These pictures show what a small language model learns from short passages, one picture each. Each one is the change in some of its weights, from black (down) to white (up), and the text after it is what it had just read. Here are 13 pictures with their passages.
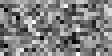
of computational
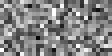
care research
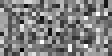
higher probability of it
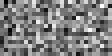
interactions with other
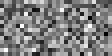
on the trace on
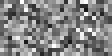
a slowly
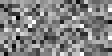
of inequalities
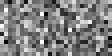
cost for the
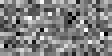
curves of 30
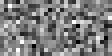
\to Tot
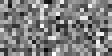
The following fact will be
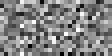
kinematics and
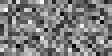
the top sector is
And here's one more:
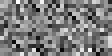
the lemma is
